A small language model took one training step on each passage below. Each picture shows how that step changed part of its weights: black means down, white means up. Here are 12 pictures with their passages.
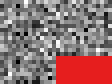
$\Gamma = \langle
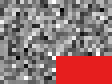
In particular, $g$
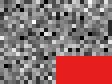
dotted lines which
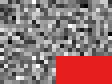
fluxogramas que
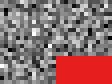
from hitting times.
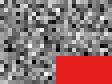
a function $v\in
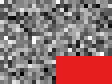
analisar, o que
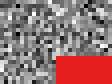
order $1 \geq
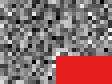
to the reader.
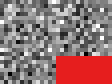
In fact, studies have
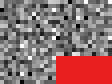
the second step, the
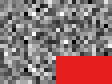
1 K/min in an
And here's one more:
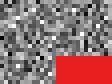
we used the fact that terms
